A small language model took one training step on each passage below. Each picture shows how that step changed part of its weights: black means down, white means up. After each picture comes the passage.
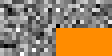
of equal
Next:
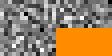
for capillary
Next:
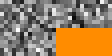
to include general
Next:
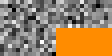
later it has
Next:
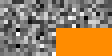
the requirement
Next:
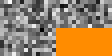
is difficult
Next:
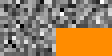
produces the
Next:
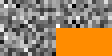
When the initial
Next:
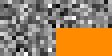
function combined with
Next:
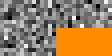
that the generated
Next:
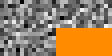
significant progress
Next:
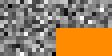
mass of order
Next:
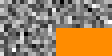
in long range
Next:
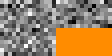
with a specified
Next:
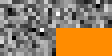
of integrating
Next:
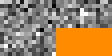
such as the
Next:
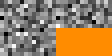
system reads
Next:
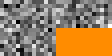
typical ages
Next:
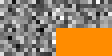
a concentration
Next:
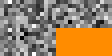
is clearly
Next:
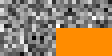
in the same
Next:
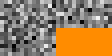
used to estimate
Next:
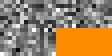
considerably different
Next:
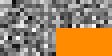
and allow it to
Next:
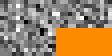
for his
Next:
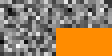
of the original
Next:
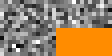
for different magnetic moment
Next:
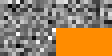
represents the
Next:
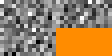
First, a
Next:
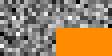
three pairs of
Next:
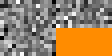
lower fit:
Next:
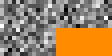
reduced, at
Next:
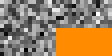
in this paper would
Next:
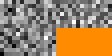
angle of
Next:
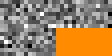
= true;
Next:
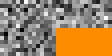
these solutions
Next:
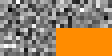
by {\it
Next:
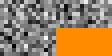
the mass of galaxies
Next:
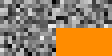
into designing
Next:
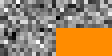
vanishes at
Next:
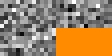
here. The
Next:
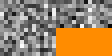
for which the
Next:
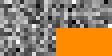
is reported.
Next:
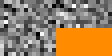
regime for the
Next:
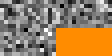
of demand
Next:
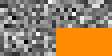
lines, the
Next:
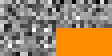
in Fig.
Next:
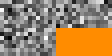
of the field,
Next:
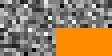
independence of
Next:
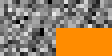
may happen
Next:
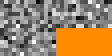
variability. The
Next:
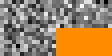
the dimension of
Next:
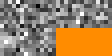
root mean
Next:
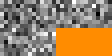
to zero. We
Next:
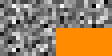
Prediction of
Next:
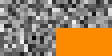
in the experiments
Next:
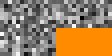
theoretical prediction
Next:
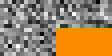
the spectral
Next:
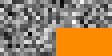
of field stars.
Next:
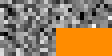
of the network's
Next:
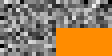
derived using standard
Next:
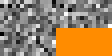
with this approach.
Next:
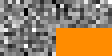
solar mass).
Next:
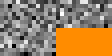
bosons in
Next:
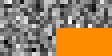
is probable that
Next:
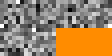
limited. It
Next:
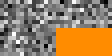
mass spectra
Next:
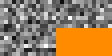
the first two
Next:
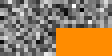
functions of the
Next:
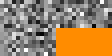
the ideal
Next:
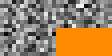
the metric
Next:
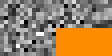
have included the
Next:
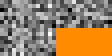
first appeared
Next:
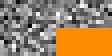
secret number
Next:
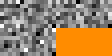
so we can
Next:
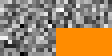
seen the
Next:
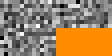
and sets
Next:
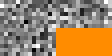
p \pm
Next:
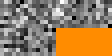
manifest in
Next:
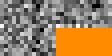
may suffer
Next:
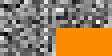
types of
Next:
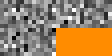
{\em Phys.
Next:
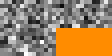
the model is
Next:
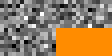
are associated to
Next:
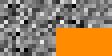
have been reported
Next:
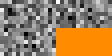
of an ion to
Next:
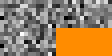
well on the
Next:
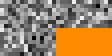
in the present
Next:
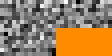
filters is
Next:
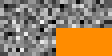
methods make
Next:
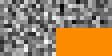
the fluids
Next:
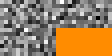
the question
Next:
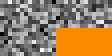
user data
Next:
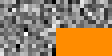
time evolution indeed
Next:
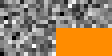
properties. Li
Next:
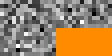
full calculation
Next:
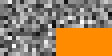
expected similar
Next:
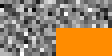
density scaling also
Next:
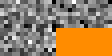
study. For our
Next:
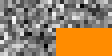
UE increases
